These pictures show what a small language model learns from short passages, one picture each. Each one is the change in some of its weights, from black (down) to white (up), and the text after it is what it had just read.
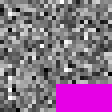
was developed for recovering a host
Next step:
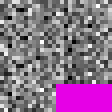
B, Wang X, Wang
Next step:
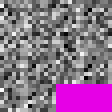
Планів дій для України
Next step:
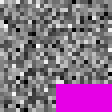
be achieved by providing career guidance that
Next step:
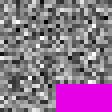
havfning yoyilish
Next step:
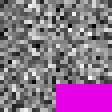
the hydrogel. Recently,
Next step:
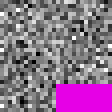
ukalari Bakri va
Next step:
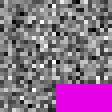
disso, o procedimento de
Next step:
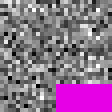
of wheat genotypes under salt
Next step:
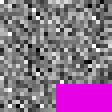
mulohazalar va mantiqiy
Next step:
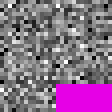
мобільними можливостями
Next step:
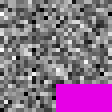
членами родини, формування
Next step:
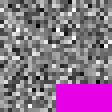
References - Bignasca,
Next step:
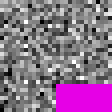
full-scale work in the
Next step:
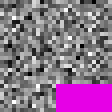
with acute exacerbations
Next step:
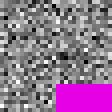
заведения. Реальное
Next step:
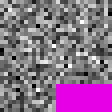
período (Banco
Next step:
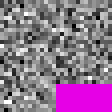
patients belonged to the married group.
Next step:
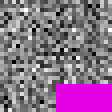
dapat mengenal kosakata dan
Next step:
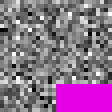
%) y Medicina Interna
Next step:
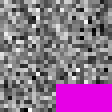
korxonalar tomonidan chiqariladigan
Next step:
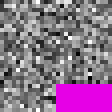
its test harness, the ELF
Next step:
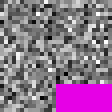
этнологии. Abstract: This
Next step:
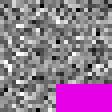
Унинг асосий бирликлари
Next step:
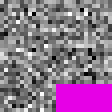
(see frontiers)
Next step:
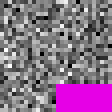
Characteristics of users -
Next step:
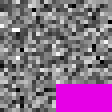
*The Lancet Child &
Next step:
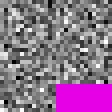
bovenstaande wel
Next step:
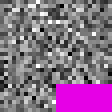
of 69 taxa comprising 33
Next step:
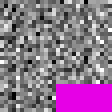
of interest If two or more authors have
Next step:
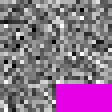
systematic extension of LDA is the
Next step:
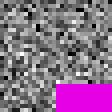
for the measured values of interaural correlation
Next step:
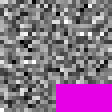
acesso aos serviços de utilidade
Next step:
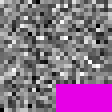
prevention among university teachers; -
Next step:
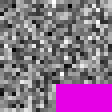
materiales concretos, resulta
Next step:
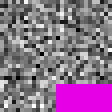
reported values except iodine value
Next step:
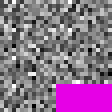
numerical method, three problems must be
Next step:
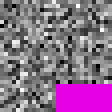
deny that the building of the city
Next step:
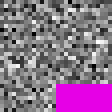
3.13 *Shaligrama
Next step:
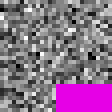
We can conclude that overall, the
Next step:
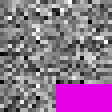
асрдаги мусулмон
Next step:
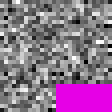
след мозъчния
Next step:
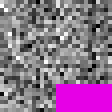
условиях социальной
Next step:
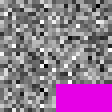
отдельных звука
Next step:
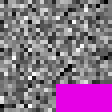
With each full rotation, the sample is
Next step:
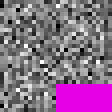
epinephrine (1%
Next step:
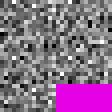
error, mean square error, and mean
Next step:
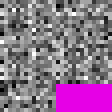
Ozarbayjon, Eron va
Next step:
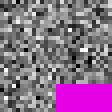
herbaceous plant, fibrous
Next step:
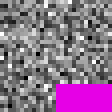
a sink node, which is
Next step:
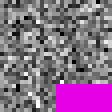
scenariului oferă o descriere
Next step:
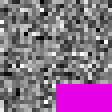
Bangladesh in Asia. The
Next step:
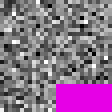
tindak pidana, negara
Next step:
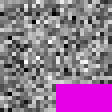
değeri Mısır + %
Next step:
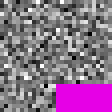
Vashinava adabiyotining eng
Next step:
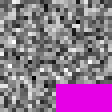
istagi). Piramidaning
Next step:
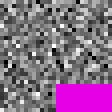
are made up of logic gates.
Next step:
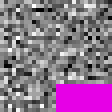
Node.js. - Backend
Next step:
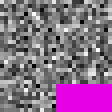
réussite entre les différents types
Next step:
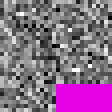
expoziții, activități
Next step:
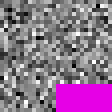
a realistické. DMP
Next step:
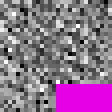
traduzione nostra). È
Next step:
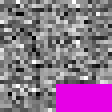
и т. д. Власти
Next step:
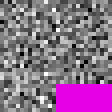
aged between 18 and above 27 years.
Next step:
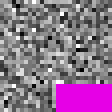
between rigid bodies via
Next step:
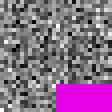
littéarité ; mais, en
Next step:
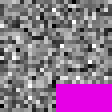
gradients (HOG) feature
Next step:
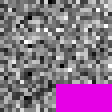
imágenes que nos quedan
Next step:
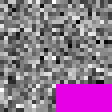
energy values required to determine the threshold
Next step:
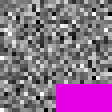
vibration signals appearing at
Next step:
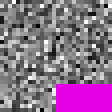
emoções e sentimentos que,
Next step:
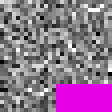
ko'taruvchi konstruksiyalar
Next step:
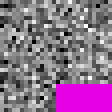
Based on the information provided in the Document
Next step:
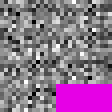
ХХ – начала ХХІ
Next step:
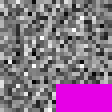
набору рівно m
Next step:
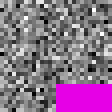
obtain critical health information, and collaborate
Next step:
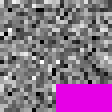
Н. И. Дискурс
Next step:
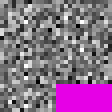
quiere decir, que cada dependencia
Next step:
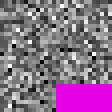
oshqozon osti bezining
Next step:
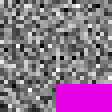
devidamente assinada pelo representante
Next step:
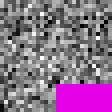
está haciendo referencia a las que
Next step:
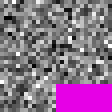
% has stable k_{eff} with a
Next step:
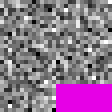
мировой литературы,
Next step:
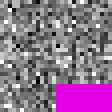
– Commercialisation, innovation management and
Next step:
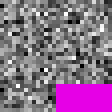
farqini saqlaydi 2.
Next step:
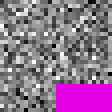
Computational notebooks like
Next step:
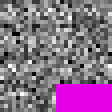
va boshqa tillarida nashr
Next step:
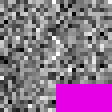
Syuraini & Yolanda
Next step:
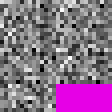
housing units, with the communal areas
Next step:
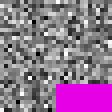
yuzasidan hisobotlarini
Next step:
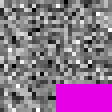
процессе движения по
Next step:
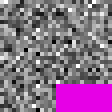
health level is still slightly below the
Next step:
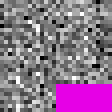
penutupan lahan.
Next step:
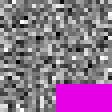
Sasivalli, V. C.
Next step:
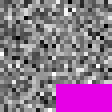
elaboración de materiales de formación,
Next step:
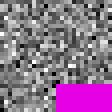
significantly ($P<0.01$) negative
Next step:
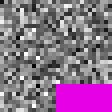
It happens everyday you
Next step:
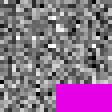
navigated in political strategy.
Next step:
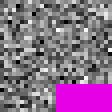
e Metodio che negli anni
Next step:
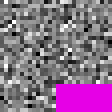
de proporții ale daunelor
